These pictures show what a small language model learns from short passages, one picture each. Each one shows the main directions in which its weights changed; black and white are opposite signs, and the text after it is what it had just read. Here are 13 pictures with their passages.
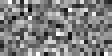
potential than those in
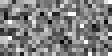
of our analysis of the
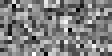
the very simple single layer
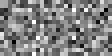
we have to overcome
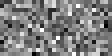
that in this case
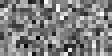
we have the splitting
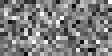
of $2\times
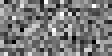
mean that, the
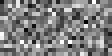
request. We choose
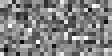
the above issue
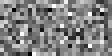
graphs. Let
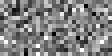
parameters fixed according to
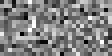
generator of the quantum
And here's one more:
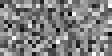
that, for fixed
